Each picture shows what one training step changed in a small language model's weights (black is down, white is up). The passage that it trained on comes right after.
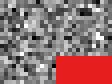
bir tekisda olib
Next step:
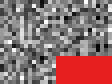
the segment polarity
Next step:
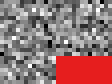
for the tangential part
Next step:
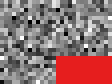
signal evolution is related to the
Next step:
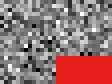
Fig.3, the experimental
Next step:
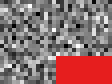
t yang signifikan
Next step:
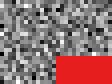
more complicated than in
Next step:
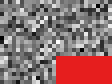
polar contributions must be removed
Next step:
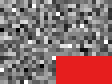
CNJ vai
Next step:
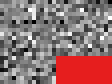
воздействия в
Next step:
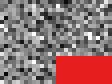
juego, que,
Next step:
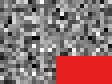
sau indusă etc.
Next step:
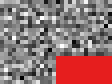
averages of products by
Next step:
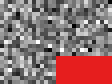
by the authors in this discussion
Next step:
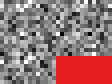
in recent years in understanding the
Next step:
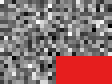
: Akulturasi
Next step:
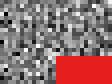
1. In experiments,
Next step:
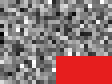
Si surface preparation and
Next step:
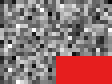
digital images} at different
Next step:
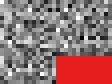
damping of the
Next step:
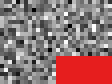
higher order at the parton
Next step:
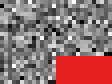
interest), one can find
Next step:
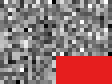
we obtain the desired
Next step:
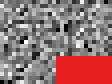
des outils de
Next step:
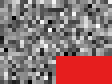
population quantity is observed after
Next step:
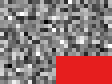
For each of them we have
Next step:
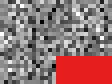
must either be in port or
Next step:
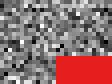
implementation, which basically
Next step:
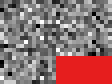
por el Reino Unido
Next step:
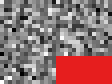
guruhni tashkil
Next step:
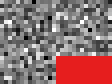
бошқа МХлар
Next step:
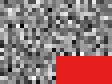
the degree of coherence through the
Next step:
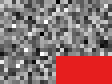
microgel preparation,
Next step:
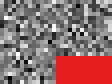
mamlakatlarda bu
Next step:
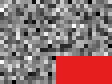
a alfabetização
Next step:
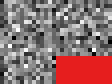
на занятиях -
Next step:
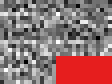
ва тиббиёт
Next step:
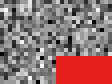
and their negative feedback informed
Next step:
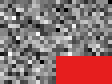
uchun zaruriyatgina
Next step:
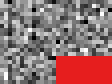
Given that the differences between
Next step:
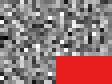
infer that the greater the
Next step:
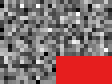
- Demokratik
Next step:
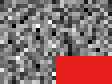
- мониторинг
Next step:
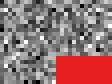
assim consigam trabalhar
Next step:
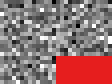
ва воситалардан
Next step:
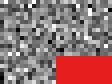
müdürü ve
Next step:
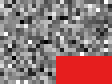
que demanda altos
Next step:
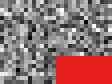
turn is given by the
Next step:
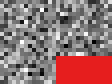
resultados en las últimas
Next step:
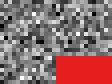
Manchester M60
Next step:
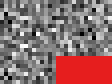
3. Didenko,
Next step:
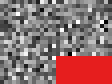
rang epik va
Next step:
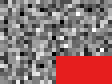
статье представлены
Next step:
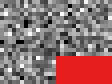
show the exponential dependence on bias
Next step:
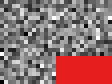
к способам обеспечения
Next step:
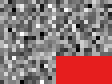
\vfill \noindent The
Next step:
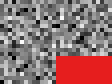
have been mostly probed
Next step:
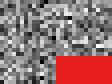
rigidity of the
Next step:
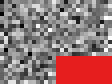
application published under the
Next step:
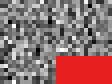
Figure 2: Bird's
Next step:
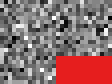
behaviour. *International Journal
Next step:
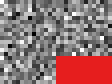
be a massive soup of
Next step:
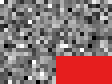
venn sehingga
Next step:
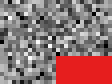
The numerical error for these points
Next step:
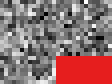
it has found one satisfying
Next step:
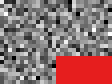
designed together at the same
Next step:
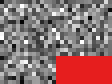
ser o responsável por
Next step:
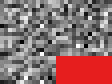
Toxic moulds
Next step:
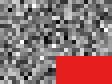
algorithm, where several iterations
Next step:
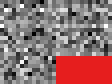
pueden exigir a
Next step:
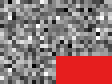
of the proton and
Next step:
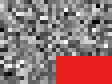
trace of the old
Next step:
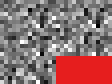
амал қилиниб
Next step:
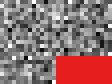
set of parameters, we
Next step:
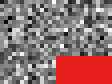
was fitted to an acceleration
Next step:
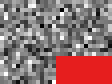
with a scaling law $\tau
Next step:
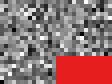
to oxygen atoms for
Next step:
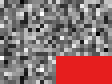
va bashorat qilish uchun
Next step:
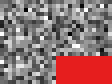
pix_sum (sum of
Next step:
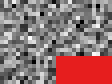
+ \beta_v
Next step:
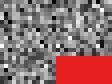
5. Baranov,
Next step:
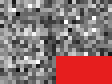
direction for which scattering on
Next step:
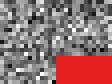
2009 with an exposure of 5
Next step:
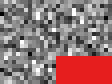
opinião que se
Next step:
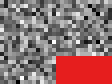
kerak”, deb
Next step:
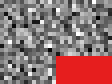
in the same way as
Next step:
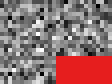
with gravitational anomalies, characterized
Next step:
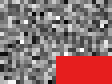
index, territorial
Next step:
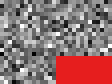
distribution, the microscopic entropy
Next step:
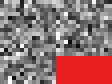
but the longitudinal mode is
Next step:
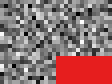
estudiosos brincar
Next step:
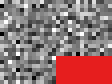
the molecular bands based on
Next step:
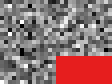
participantes esteve entre os
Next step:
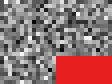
herd sizes and motion
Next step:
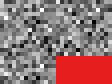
findings revealed that
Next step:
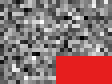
tamoyili –
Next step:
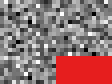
upper temperature limit reaches
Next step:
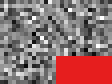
radio when sensing
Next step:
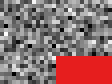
is a function of the type
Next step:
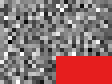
da norma ABNT
